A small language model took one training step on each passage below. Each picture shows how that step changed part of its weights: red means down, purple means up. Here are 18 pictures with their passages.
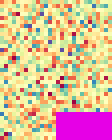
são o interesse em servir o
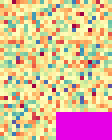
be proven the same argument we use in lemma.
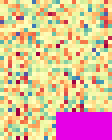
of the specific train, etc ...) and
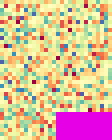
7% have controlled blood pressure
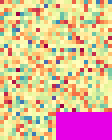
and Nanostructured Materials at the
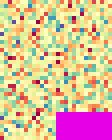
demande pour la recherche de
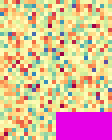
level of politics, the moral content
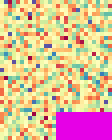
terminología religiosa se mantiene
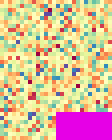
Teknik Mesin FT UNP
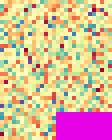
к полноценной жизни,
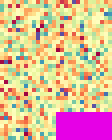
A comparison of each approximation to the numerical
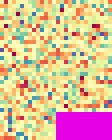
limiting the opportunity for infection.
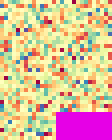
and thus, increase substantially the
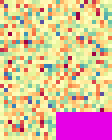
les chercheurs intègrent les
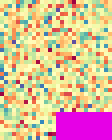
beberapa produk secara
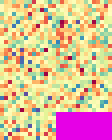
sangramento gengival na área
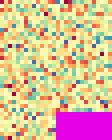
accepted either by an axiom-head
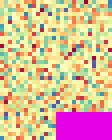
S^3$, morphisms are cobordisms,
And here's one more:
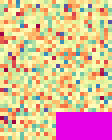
learning materials, political violence and
